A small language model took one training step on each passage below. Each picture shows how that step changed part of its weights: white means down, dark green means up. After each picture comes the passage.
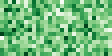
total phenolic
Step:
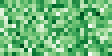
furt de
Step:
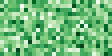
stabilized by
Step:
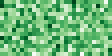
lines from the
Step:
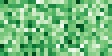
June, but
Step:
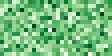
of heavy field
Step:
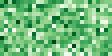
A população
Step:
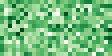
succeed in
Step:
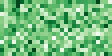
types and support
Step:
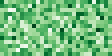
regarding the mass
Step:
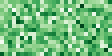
sitting as a
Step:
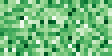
the resulting insight
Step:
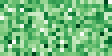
An another model
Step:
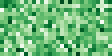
results derived
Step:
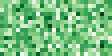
oferecer o
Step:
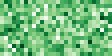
an organization that
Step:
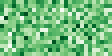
above $0$
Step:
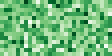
problem is found in
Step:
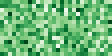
information on these factors
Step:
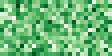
gives a
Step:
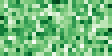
Analiza la
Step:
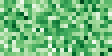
the obtained values match
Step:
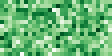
variation of action
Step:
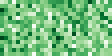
a small number of large
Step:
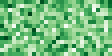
standards for
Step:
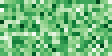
typical location.
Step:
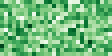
va kasbiy
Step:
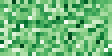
alternative approach to
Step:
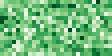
be implemented along
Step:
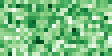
Finally, we
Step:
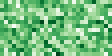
a positive core
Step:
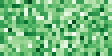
are described.
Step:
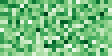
disease are an
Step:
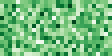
meet to each other
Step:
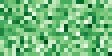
is idle. It
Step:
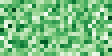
to Develop
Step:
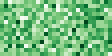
abordagens que
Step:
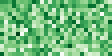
a Part of
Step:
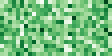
registered as
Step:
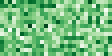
and urgent
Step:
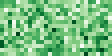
we created our
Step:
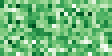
From physical point
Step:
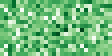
scores in
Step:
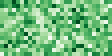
as an analytical
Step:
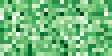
of HER2
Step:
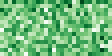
represented an important
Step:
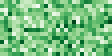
combine with
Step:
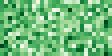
have exactly
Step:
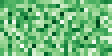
the pre-test
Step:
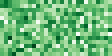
this methodology, consider
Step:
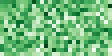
authors. The
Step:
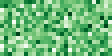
models because the
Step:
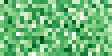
umumiy qand
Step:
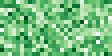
three directions and
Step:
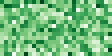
well as provides the
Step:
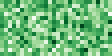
complex capital structure
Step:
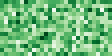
presented in section
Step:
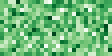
$. On the
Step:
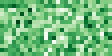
politik v
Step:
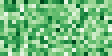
shown in Fig.
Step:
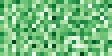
to the next
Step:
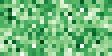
{\it B} and
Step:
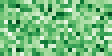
United Nations
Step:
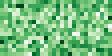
to the Church
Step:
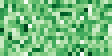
did not include
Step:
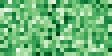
5) Group
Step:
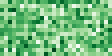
the locations of
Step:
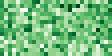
should be mixed
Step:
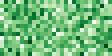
charges do form
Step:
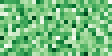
changes between the
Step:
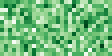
which support normal
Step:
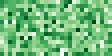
the slope
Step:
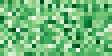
Fermi level
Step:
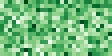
and was obtained from
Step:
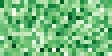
Tutuş ve
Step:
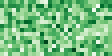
Rats and
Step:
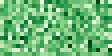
different positions on
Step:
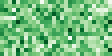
is expressed as
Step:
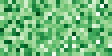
Magic -
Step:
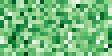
used to describe
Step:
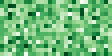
levels are the
